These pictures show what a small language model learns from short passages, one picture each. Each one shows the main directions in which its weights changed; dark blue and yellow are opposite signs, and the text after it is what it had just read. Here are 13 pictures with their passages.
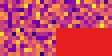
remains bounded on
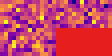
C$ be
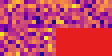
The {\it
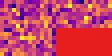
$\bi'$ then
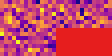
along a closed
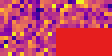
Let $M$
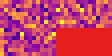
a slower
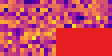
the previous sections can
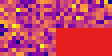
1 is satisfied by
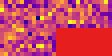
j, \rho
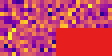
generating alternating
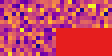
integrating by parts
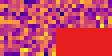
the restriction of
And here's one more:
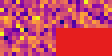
most cases, the
